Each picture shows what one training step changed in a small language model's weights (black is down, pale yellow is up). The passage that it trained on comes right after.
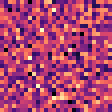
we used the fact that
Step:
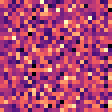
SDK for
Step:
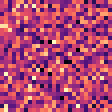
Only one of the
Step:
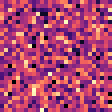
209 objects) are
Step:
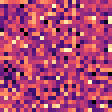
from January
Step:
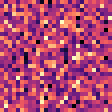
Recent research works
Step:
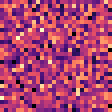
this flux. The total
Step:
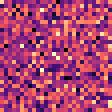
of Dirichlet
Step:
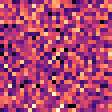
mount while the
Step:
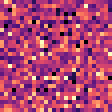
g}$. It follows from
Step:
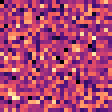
the event rate per unit
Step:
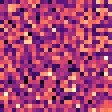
the core principles of
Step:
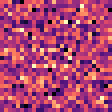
coming from simulations;
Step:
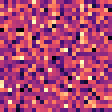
those from simulations much better
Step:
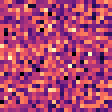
In addition, if we
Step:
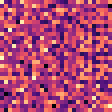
directed link from
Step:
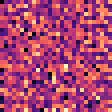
a dataset average of
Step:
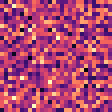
fields on the order of
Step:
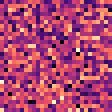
the remainder
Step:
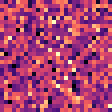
panel). We find that
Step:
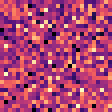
The separation between each
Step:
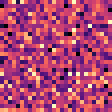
principle can be used
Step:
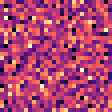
=T$. The equations
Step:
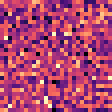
not decrease. Since
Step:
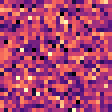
step was actually
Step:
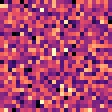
the nanowire
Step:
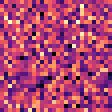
of the integrals.
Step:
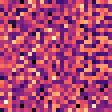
on the behavior of
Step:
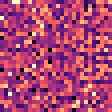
state is observed as compared
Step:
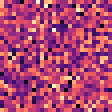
first guess, with
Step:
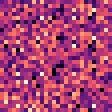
difference between the groups was
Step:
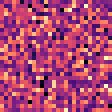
Operation for
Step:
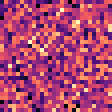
as shown in Fig.
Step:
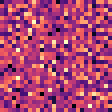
a parametric
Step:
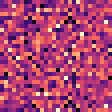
the gain grows
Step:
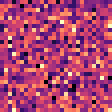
\fcalsum and
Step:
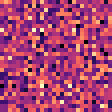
for Scheme
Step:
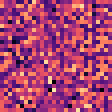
that are coupled together
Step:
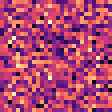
similar sensitivity to the
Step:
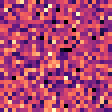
oct, journal
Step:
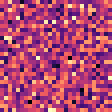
field, the boundary
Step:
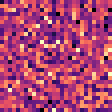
Name | Atom
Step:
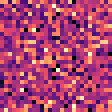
}$ constitute
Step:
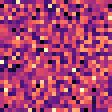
Note that the interference
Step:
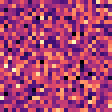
of the observed wavelength for
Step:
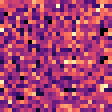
not facilitate the
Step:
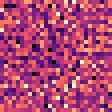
between cases CH and
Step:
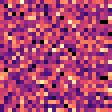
Hence g = strong
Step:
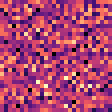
ground state is determined by
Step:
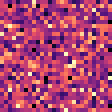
prediction accuracy. This paper
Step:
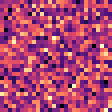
one data block out of
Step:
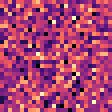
vanish simultaneously
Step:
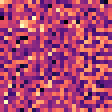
subject in the
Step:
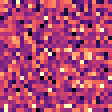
The impermeable
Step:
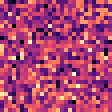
needed for many model
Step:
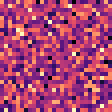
inaccessible following
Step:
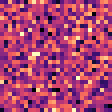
exploiting side information
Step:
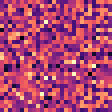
the surface energy at the
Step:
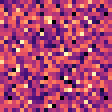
were not precisely
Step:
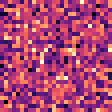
Which particular
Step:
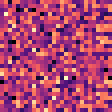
0.5$ values
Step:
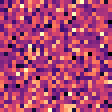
$x'$ form a
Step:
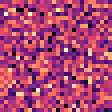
1$ in the
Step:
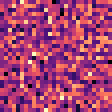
correction was first derived
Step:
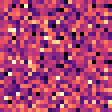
and Penna model
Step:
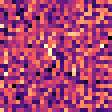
to transmit in pure
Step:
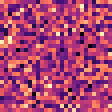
the shock wave
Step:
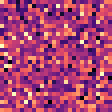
conjecture to the
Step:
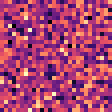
article will provide the
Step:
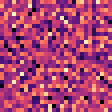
with s- and
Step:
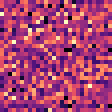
neutrino anomalies
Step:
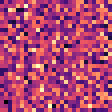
a single number in the
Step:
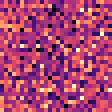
local moment compensation
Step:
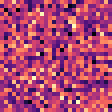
note does not study the
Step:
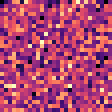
Therefore, we need another
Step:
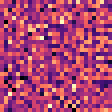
inspiration from
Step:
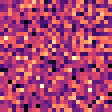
plasma containment in
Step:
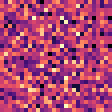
Classical &
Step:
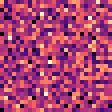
population of planets;
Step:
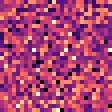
$\gamma$. We determined
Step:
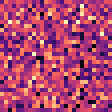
of the asymptotic
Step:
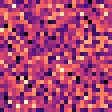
should be a second gap
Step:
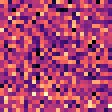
type galaxies. The
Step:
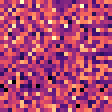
based on the density
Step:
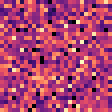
by applying the condition
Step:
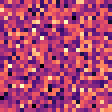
aim of scattering theory
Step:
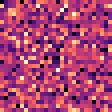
Boolean formula
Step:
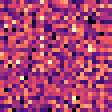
subsystem (this
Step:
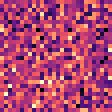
of the signal, the
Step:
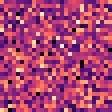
of structural order may
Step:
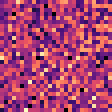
cluster, the description of
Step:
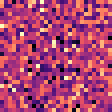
written in a gauge invariant
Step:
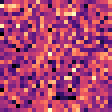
this indicates that the
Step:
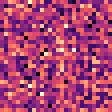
simple technique to
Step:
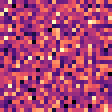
magnetization of
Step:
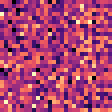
with different values of
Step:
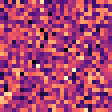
expressions for the wave
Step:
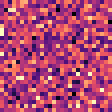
representing them as
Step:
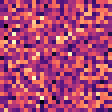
a binary target distribution
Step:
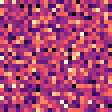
the six relativistic
